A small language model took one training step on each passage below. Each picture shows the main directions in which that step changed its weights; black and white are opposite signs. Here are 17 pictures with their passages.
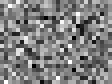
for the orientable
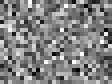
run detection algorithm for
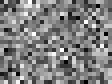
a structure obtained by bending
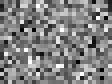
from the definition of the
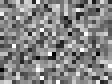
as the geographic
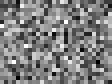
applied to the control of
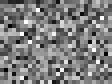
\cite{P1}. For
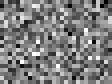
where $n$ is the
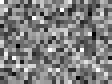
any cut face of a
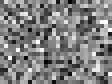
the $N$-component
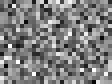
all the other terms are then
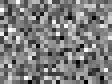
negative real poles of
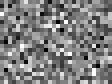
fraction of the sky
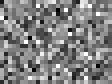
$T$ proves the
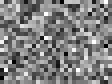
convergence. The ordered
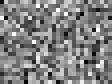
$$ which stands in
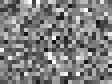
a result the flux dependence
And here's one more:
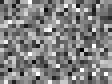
test, which compares the
